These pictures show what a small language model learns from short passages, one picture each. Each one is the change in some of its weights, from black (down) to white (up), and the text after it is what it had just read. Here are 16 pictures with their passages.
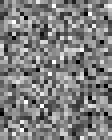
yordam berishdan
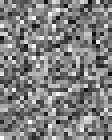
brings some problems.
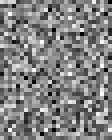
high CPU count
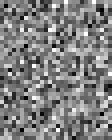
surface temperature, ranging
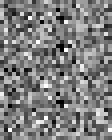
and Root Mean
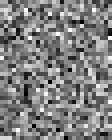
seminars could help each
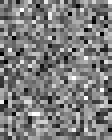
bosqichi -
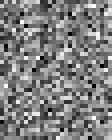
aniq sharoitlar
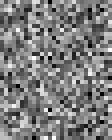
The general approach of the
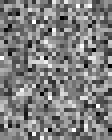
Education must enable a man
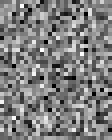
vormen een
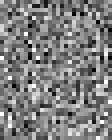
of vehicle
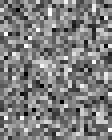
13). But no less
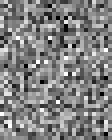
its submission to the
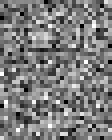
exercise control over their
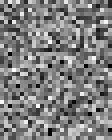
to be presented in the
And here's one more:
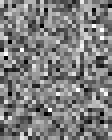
operators. This information
